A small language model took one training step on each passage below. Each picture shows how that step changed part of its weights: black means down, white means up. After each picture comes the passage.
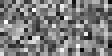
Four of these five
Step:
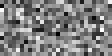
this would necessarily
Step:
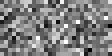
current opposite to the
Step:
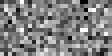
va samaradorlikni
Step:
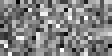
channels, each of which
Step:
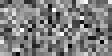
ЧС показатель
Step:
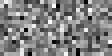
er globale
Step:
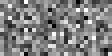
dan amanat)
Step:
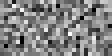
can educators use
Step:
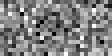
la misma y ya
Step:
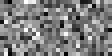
quyidagi ishlar
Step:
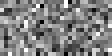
We used empirical effective
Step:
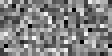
A hole $h$
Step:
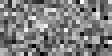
such as hardware
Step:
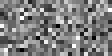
time evolved entirely
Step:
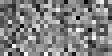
рослин та
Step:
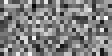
of HI in the
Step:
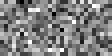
enveloppent les
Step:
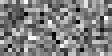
we investigate whether the dust
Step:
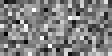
sarf bilan
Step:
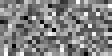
verifying the expected
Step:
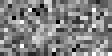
medicações como os
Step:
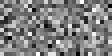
be extended to the whole
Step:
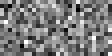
worden als sub 1 of
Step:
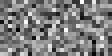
particle-independent polarization
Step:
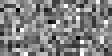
data collection,
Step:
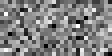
considered here) needed for
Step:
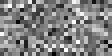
space coupled with a
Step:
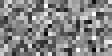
describing the effect of
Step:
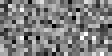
e tudo
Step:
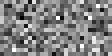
the Gaia
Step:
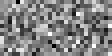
Still, a
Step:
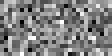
sigma-width of
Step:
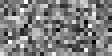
show that convergence is
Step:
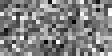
ўтиш эса
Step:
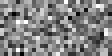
instability region, the
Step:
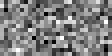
eser bestecisi
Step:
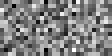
spectrum, while in the
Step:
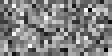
accretion rate and inner disc
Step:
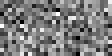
care prevede
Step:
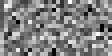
coincidence between the lower
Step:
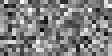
underneath the
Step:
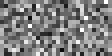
possible NP effects to
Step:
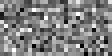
годы активно
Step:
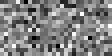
ways. First,
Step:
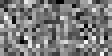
saqlashda hamda
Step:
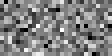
a conflict between
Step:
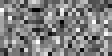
explicit construction of kinematic
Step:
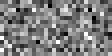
we propose a very
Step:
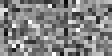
tracks, is
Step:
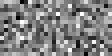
tanto Streck como
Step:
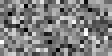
Institui o
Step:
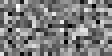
processors has been made
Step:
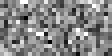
manifesta falta
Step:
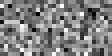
de excavar
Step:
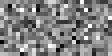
is our proposal for
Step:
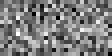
Bir necha
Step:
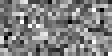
the difference of producibility
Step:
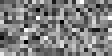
that speak of each
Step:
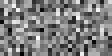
source body, are then
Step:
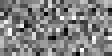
often assumed that matter
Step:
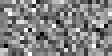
analysis on the faint
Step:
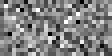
using again Feynman
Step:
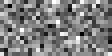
of sampling noise decreases as
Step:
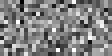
none. Despite
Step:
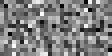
proceso de validación de
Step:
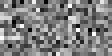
CEFD на
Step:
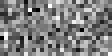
dengan menekankan
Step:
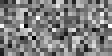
which refers to the
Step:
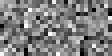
then that we seek
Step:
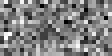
the minimax rate of
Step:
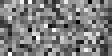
mumkin [5].
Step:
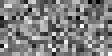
que provoca
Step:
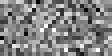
fringe analysis,
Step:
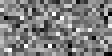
Tsing Hua
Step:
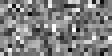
energy, defined in
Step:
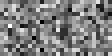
increase gradually as
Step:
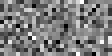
strong elevations of
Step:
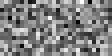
системи [5].
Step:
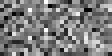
and we have then chosen
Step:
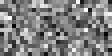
к проводимой
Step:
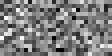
for a complete description of
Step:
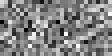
on speech development is
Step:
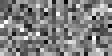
seems that one may
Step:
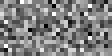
½ to be
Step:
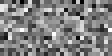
no las podemos
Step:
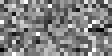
a depuis
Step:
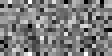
من دروس
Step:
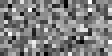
in this Letter will
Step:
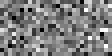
in image compression
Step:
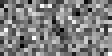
до світу
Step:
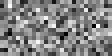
with the result of the
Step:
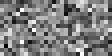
(normalized) distribution
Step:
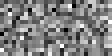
less pronounced
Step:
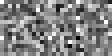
del cumplimiento de
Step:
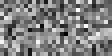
about the concept of
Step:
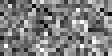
the mission profile
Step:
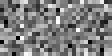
escreveu um
